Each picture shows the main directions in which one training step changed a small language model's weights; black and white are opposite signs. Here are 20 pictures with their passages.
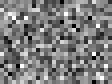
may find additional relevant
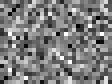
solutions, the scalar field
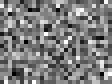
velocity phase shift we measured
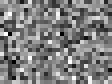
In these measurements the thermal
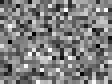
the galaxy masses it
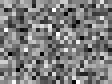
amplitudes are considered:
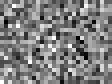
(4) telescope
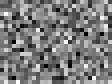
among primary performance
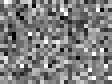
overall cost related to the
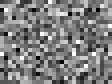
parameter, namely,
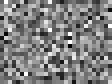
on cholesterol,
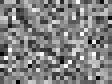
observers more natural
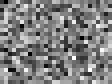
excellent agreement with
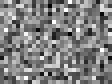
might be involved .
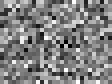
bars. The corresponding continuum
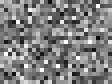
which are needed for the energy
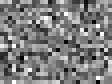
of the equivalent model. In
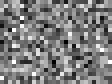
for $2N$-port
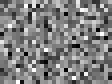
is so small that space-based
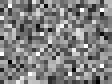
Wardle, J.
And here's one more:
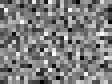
factors. The universality of
